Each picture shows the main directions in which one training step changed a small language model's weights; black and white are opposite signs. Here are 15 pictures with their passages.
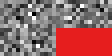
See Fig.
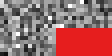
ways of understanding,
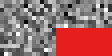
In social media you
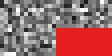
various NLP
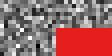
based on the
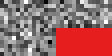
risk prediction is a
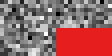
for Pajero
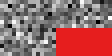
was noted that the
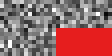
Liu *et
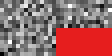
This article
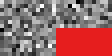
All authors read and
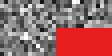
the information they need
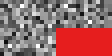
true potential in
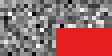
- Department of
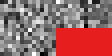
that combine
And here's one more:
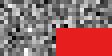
human rights which
